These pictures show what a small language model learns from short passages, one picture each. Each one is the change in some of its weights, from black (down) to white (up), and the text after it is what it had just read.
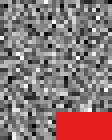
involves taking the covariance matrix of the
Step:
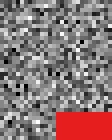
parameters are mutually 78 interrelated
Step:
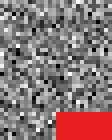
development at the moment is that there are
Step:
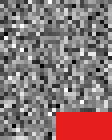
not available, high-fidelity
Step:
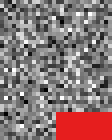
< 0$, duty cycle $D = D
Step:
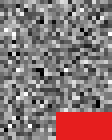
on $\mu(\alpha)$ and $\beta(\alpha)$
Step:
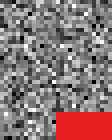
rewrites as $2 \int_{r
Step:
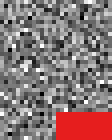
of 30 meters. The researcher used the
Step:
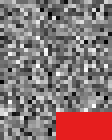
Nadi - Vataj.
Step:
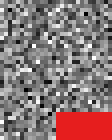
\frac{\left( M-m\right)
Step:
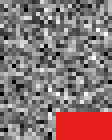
thought that tensile strength is
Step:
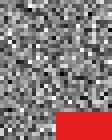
the product formula and we reduce the problem to $(X
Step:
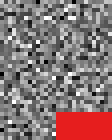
of heavy metals has led to
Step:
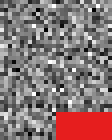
thereby finds that the difference is maximal when
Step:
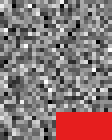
roasted coffee beans using the
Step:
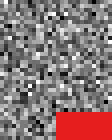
connected components of $X$ and $\Sigma$.
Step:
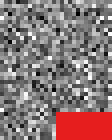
concludes by outlining policy implications
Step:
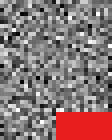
with the following structure: polyethylene
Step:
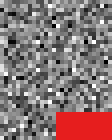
pair of heraldic seals from the
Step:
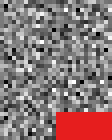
they must understand the customers'
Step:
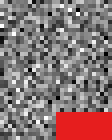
to zero. Let us calculate the
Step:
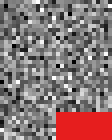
is a solid torus containing
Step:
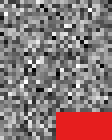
$u\leq w$. Therefore if we have two
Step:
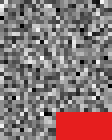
and NCFTE recommends
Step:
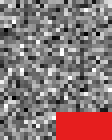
bassiana* isolates and
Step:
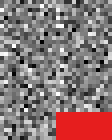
knowledge and education tools generated by
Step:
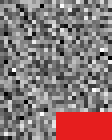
for $p\ne 2$ we introduce phase
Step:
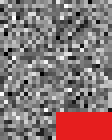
venous leg ulcers,
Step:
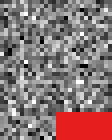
\begin{document} \title{The
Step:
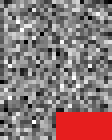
whereas they assume these properties for optimal solution
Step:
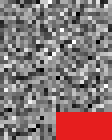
variables $X_1, \ldots,
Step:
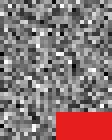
on the negative real axis: $$
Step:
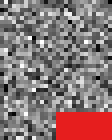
partition normally referred as the consensus
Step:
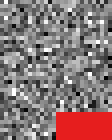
every $h\in \Omega$. Hence, \[
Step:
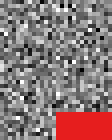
there are differences in system accuracy. The
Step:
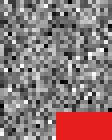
increasing mapping if $fx \leq
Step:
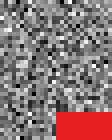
individual level analysis", *Development
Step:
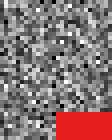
~| z \sim \lambda z,
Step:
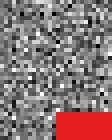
smooth hypersurface of degree
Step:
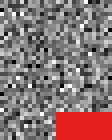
this study. The study population consisted of
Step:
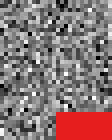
τ Shear stress, psi.
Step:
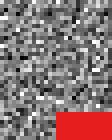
Kl. Ohridsky''}
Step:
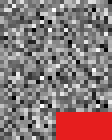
following example shows that in the same setting, the
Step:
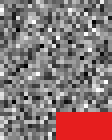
comparison is made between our graphs and
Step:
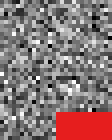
$W$ be the set of all homomorphisms
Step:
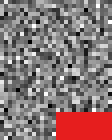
costs (between 5 and 12%
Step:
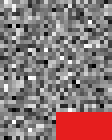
on $\Omega$. Then $K$ is not a
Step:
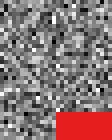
phase in the LC makes only water
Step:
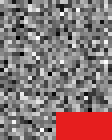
possibly give a physical basis for the
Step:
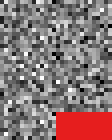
go gom go gom go – Metal
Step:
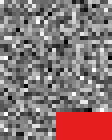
the Female B.Ed.
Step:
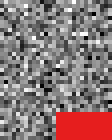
a metric --- distances between the
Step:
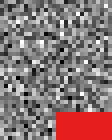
Since each extended B-spline has lowest
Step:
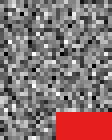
shows that the potential of the region in terms
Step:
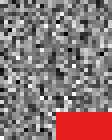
pressure and with realistic navigation and
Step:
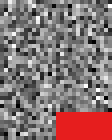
has from (\ref{2.4}) and
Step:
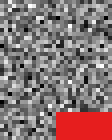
Copper (Cu) mg /
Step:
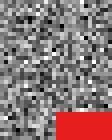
Use, the researchers used purposive
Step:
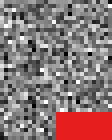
is the line bundle of differential forms of
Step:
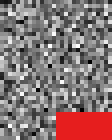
factors like availability of newer
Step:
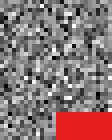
the world of duty and responsibility.
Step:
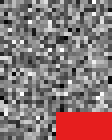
called the {\it spinor bundle}
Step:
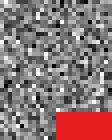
its index in $K_0(A)$.
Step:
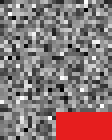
sets along with initial calibration results -
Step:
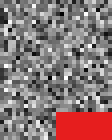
\'el\'ements de $A$
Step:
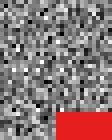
specifically kernel inception distance
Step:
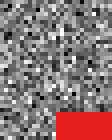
Authors declare that they have no
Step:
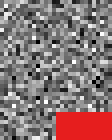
chain on a different scale; however the above
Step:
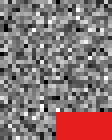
third critical failure at the
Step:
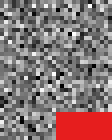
in the project? ORCID and
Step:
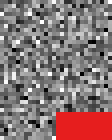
remain to be hidden, and much
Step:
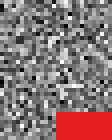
that it is a $\Sigma_m$-invariant
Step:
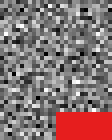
by the $\Gamma$ function; see below. The
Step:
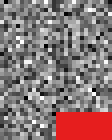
However, since Louiville's theorem holds for
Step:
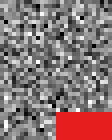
7 pings for horizontal position).
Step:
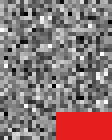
the networks. This paper aims to optimize
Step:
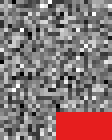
$f(x,1)$ does not have a
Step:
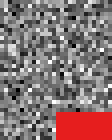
\cite{athreya-ney}. For
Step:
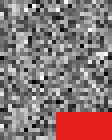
phenomenon is fairly well
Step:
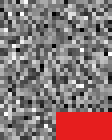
reviewed the process that led to the creation
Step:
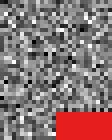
with values around $6 \text{ pp}
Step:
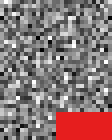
equals the squared norm of the corresponding
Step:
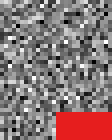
elements. Therefore $\sigma^*$ is injective because
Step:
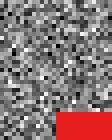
to Metal (PFM) 60 were
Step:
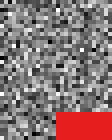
in the context of the GPE. This
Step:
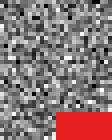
Department of Computer Science,
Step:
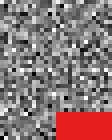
masses. For example, the curvature measure
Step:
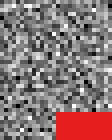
of type 3, we may obtain a type 2 vector and
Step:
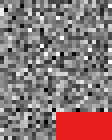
first flowering and length of pods.
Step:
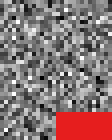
of the totally disconnected
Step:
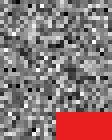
$\al(s)$ is Hurwitz.
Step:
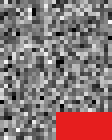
parametreleri arasında
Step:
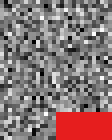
book charging in advance, so that
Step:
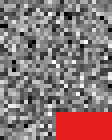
is the analogue in the formal case of the
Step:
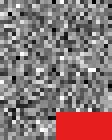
were done in, basically 4 steps:
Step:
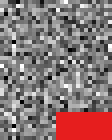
be a finite measure on $\mathbf{R}^n$
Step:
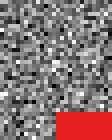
murdered her husband (who
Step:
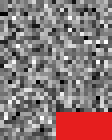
Religious commitment, Social
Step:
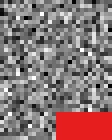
the security equipment and
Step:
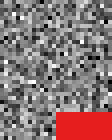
Nordic region. Rank from most important
